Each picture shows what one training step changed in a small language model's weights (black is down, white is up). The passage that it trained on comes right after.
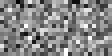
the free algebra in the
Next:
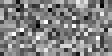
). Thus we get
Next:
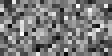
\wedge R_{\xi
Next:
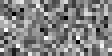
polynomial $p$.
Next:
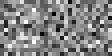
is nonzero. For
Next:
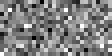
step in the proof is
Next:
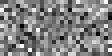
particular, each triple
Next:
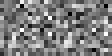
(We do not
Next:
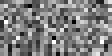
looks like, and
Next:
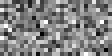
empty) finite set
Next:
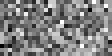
time [T], length
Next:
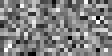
We propose a reduction
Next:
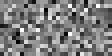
write down this functional
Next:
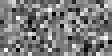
\quad as \quad
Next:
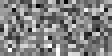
cointerval graphs.
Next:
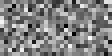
the number of edges.
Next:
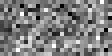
$x$; we prove
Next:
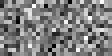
form the system of linear
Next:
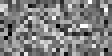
vanishes, then
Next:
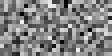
solve all the test
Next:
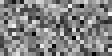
example using the adaptive
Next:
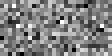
of this edge, and
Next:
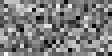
$S$ be a
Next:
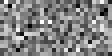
the Cauchy identity
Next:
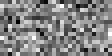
with finite mean, and
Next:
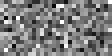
and are used, for
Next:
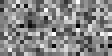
Combining these
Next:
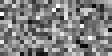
such that for all
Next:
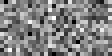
are bad, and
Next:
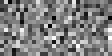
and $M\cap
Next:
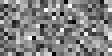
which $S$ and
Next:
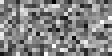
of the species
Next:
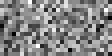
$G$. By the
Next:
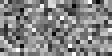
at least as well as
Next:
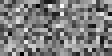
monoid we will
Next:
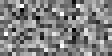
The ``boundary
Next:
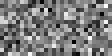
the plane (as.,
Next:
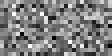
there do not exist
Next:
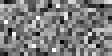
be used for the
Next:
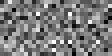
research was
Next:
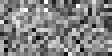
adding the square root
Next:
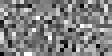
satisfied, then the
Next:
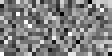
im]$ is the
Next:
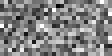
the semilinear equation
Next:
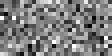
We show the first statement
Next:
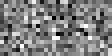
and regularity of energy
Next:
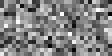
and Sherman
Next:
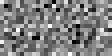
two ways that this
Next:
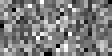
sequence $${\rm
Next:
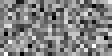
for its left ideals
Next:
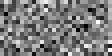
work is the main part
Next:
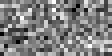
real and imaginary
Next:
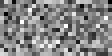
that the Euclidean norm
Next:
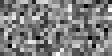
keep the proof
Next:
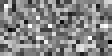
a nondeterministic
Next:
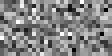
mapping} A branched
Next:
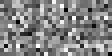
necessary, and it will
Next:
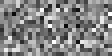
practical computation of
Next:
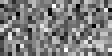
bounded bilinear operators have
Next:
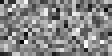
efficiency of
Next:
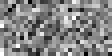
previous section. To
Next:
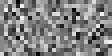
example of the reverse
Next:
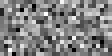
a Dirac operator
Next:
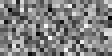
as in Subsection
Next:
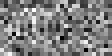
{\em real}
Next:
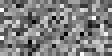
therefore, by induction,
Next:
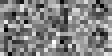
Monday and
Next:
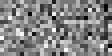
sequence generated by Algorithm
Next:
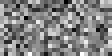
same calculation as in
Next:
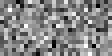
a particular function in each
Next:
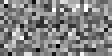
0$ such that
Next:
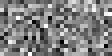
\rightarrow \infty$,
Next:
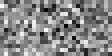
of Zika
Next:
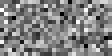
that the upper limit can
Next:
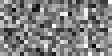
means that for any function
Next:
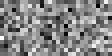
its associated highest weight
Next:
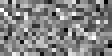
white noises
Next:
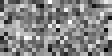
$\cosh$ is
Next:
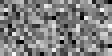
several different mathematical approaches
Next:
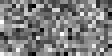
associated connection. The fact
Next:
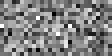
we may look for the
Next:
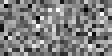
is performed on the
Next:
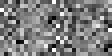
smaller equation system is
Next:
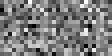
there are infinitely many
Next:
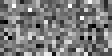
\subset \Omega$
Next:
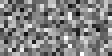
the lines as in
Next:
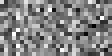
cobase change,
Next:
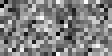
the integral kernel of the
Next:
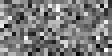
Eur. J.
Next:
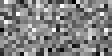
then we were unable
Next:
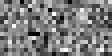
less understood for
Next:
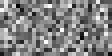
\forall t\geq
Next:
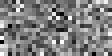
second study shows the behavior
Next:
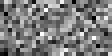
will be the representation on
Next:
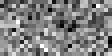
This definition may be
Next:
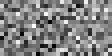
definable set
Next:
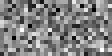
isomorphic. In this
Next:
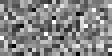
following result can be obtained
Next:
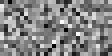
used as building
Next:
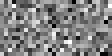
equation with irregular
